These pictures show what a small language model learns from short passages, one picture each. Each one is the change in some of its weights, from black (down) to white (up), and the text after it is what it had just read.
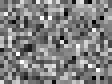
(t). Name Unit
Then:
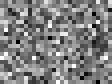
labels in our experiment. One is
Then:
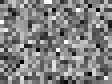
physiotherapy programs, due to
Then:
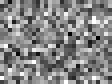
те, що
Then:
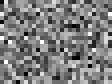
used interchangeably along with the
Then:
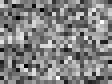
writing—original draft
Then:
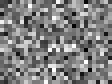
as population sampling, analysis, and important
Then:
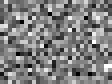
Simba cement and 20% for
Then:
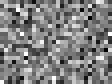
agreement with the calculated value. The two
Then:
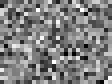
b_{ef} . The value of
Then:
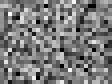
Understanding whether comparisons are fair
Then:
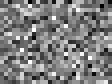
from diverse operational conditions, requiring a
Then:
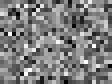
the number of students registered for
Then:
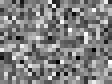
b and Java development environments.
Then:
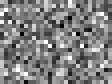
temperature of 1360°C with
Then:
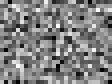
equation: $$\frac{\partial
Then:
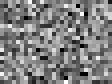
learners. Such integration not only transforms
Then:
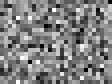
models (LDM) [7]
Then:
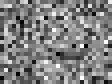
Teacher education is the training of
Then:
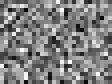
(b) Total density of states
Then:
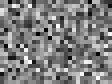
legislative and executive state
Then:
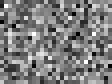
acceptance towards better quality Strongly agree
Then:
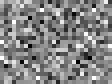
border with neighboring countries, and
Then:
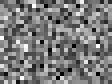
parties is done through the transfer of digital
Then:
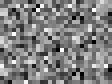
the weight distribution of the given polar
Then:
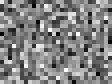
European trading success - Other companies,
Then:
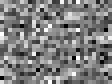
presence there was confirmed in 2021
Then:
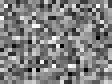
this method evaluated the system's
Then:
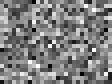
board and a speaker for
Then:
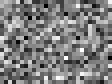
b. Semi-accrual
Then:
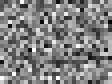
All co-authors have seen
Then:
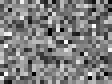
To date, methods have been generated to
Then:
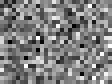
conceito de bridging,
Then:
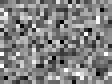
Purple = currently occupied,
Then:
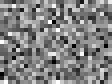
angle “ θ ”. After
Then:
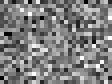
developed from Meyer et al
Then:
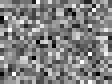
the optimum (Table 2). Further
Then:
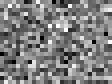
Figure 1: CNN models used
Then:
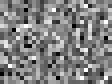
*Vicia Faba*
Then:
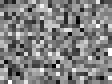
much more limited. The interesting landscape configuration
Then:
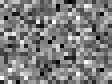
magnetic circuit, flow system, and
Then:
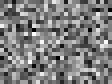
thinks in certain categories. Then,
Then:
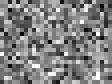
conflict and the return of the occupied
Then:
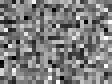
The first is normalizing flow with
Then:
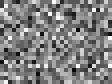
posted contents mediate the effects of
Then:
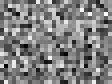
example to trigger events via
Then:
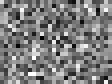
the Criminal Procedure Code
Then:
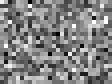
as a source of bioactive compounds.
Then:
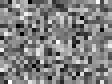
in a global health context, the
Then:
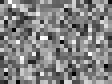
no statistically significant differences in the incidence of
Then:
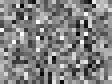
15 compare the performance of DMC with
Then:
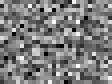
transmission line model - Series capacitor
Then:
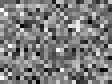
= \frac{\rho_f
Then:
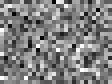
errors in the D-MIMO
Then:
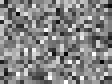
turbocharger group and study
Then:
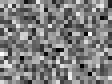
Scenario 1 Figure 4:
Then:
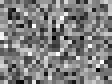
snowball sampling was originally
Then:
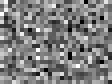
water at the experimental temperature were obtained from
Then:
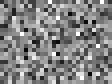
mode. A high voltage isolation switch
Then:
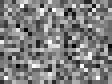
the saving rates and abatement
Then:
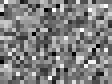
innovate (Bikse,
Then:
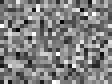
Bollywood is not just
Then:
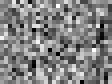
"The challenges of Youth participation in
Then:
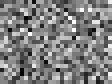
road accidents using GIS analysis and
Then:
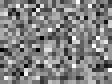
the common problems encountered with respect
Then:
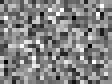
car buyers seem to be in
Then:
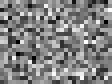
is relatively diverse and, as a
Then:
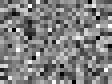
through images captured by different types of
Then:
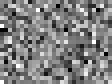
following major market segments: 1.
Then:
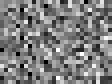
μV Dynamic Range
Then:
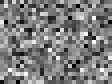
3 0,83 Belonging to
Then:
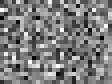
question is under investigation and will be discussed
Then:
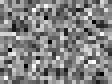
Distribution: India (Tamil
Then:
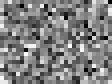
patients with GERD the mutual
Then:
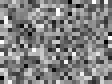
targeted 1946 parents of students over 7
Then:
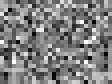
tool and place it on the male μ
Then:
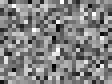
causing increases in the statistical error without
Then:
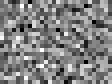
inhibitor MTX:
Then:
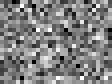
the DOK experimental site of
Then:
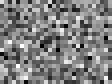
sources of fruit, ground cover, and
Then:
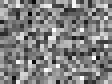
they form a fork. Each
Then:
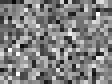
$I_L(P)$, second
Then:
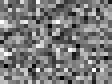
models are trained solely on outputs of
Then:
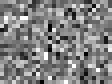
the sender and receiver. We
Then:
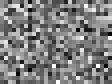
between the three mediating variables and the
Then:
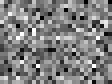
Fig. 2. Totally,
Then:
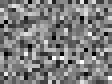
taken from Table 2. The calculated failure
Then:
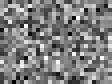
betweenness metric was developed in
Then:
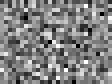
ICDAR 2017, and a custom
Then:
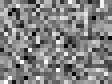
the II and III stages were significantly more
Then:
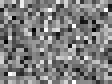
summary In this report a roadmap
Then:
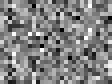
primary level. Consequently, educational inequality
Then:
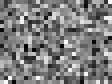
Burrs were removed from the edge
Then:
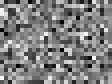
of all or a significant part of the
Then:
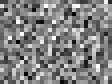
an original signer to delegate
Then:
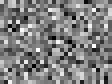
halving the number of
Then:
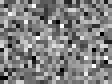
ODT's include direct compression,
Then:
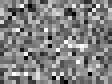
the exam, taking up to
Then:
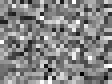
customer satisfaction. So that the test results
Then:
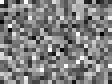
to consolidate political power.
